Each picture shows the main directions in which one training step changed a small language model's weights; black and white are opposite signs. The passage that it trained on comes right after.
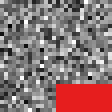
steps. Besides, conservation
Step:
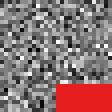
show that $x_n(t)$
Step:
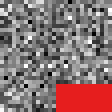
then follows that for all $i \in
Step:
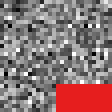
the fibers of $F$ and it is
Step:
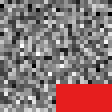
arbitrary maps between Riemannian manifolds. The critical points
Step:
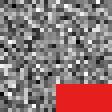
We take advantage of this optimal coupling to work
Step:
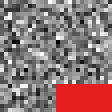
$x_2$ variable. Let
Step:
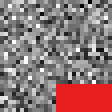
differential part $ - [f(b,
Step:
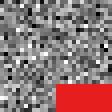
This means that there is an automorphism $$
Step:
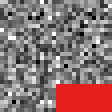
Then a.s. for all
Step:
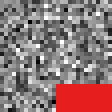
i.e. all induced maps
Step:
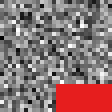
networks. An existing model is modified. In
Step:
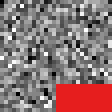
мы использовали
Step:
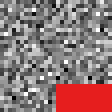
construction of $\tilde{\mathbf{g}}$.
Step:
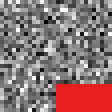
black circles represent the solution computed using
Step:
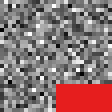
is an extensive literature on these
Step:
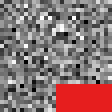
design problem is formulated as an optimal control problem
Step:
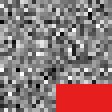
fixed order of the positive roots one introduces
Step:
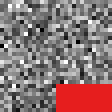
we have $$ L = \Arond +
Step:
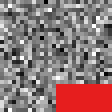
rates in similar settings can be found,
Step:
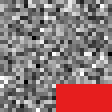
Wang, Z. Cui, and
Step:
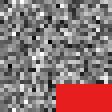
the available LLEs. Fig.\
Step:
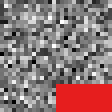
the underestimated RHS values
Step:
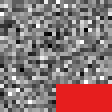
improved, in comparison with the estimation error from
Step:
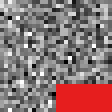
matrix with real numbers on the diagonal $$\Rightarrow
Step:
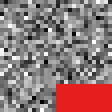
in addition to the above assumptions,
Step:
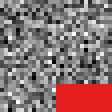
is no completion of the digraph to
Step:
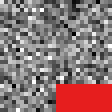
the symbol $DG(\omega) $
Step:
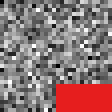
hence entering into a robust periodic
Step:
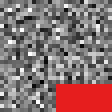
\proof 1. We consider the disjoint union
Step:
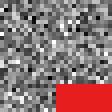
higher multi-factorial response of the system
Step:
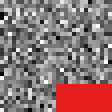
an integral $\QQ$-affine refinement
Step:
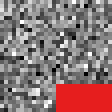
combinatorics for general $n \in
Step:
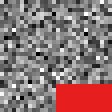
not present any difficulties in applications.
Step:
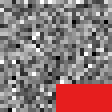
\appendix \subsection{Proof of
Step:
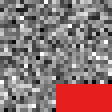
course in complex analysis. One approach could be
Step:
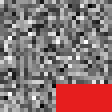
abélienne complexe principalement
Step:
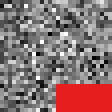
motion can be extended to an active
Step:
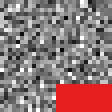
$ \frac{\alpha}{\delta}
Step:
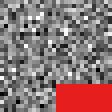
give a short proof of the projective normality
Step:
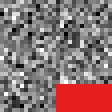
sequences \textsf{sl}
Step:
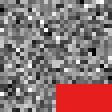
improved Adam-Bashforth
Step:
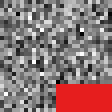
convergence rates for good's nonparametric maximum likelihood
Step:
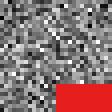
operator, $\eta$ is a
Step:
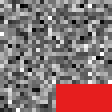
can be written in the form,
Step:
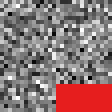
\tilde{\mathcal A}^z
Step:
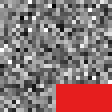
kinetic energy at packing densities used
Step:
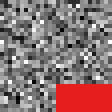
with each other, otherwise we have a contradiction
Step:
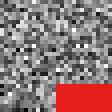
cones and the significance of relative entropy
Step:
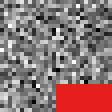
restricting attention to those cases for which both
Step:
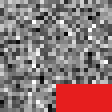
we conclude that $K[B]$ satisfies
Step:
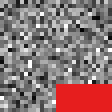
applying the round-off technique with
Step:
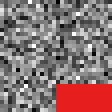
perpendicularity, the lowest
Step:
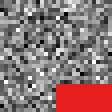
the following form: $$y_0
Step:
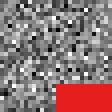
Minkowski distance from the origin.
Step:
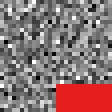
% % \begin{equation}
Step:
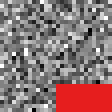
straight cylinder. We state the
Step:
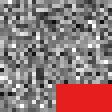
is a subanalytic subset of $M$
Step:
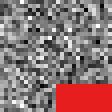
of a local\footnote{Up to
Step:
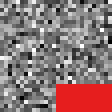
\eeqn Now we use the fact that
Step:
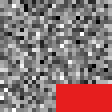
These experiments demonstrate the capabilities of the
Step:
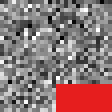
\emph{special decomposition}. Let
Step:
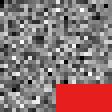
satisfy $u_1(x)\ge
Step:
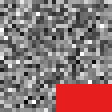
for the mini-morphism from $\hat
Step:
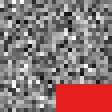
two examples of discrete-time Markov models satisfying
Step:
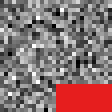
on the smooth quadric surface $F$.
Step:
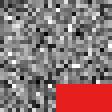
(compare with \cite[\S
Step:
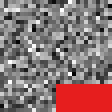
$x_0$ is a repelling
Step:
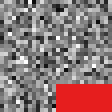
Sturm's Theorem to study the number
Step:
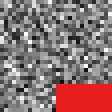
the contractibility of other spaces of
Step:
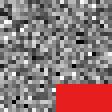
that the coefficient of a simplex is a lift
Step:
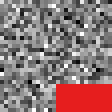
and $G_{\Pole}$ and let
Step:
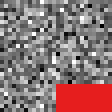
see slowly creeping
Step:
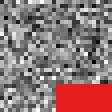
the superscript notation denotes conjugation. Define
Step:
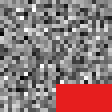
that applying the avalanche principle to
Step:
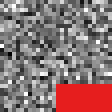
at low levels can be interpreted as the
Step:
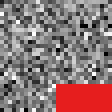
also be shown directly. The map $\Gamma
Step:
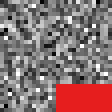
estimates for all the strike prices
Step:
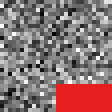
$\Ima \alpha'$, which in turn
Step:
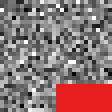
a {\bf shuffle} of
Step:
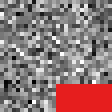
is a filter-regular sequence of homogeneous
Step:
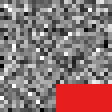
of super Riemann surfaces, {\it
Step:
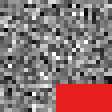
non-hyperbolic manifolds. In 68
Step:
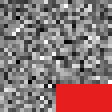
defined on $X$. We say that
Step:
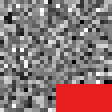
which all squares are commutative: \[
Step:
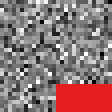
to solve: $$ X(\psi) =
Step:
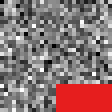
process. For instance, if a process
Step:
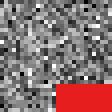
assume that for each sufficiently large $N$,
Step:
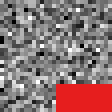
and stability of nonlinear splitting optimization methods, noting
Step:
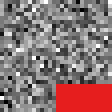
the first-order moments in advance
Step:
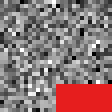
property $N_p$. Take a minimal
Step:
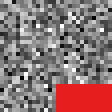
morphism $\eta:\F\to
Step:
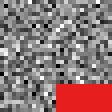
discretization parameters $h$ and $\Delta
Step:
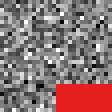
theorem. Thus the obstructions to splitting
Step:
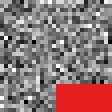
\subsection{The case with no positive
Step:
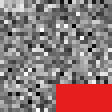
the identity on $F$. Clearly isomorphic curves
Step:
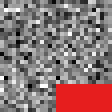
$X/G$ is, which orbits
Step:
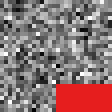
the components of $K$ and
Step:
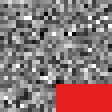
only we will assume that the *fronts
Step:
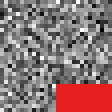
For $1 \leq i \leq
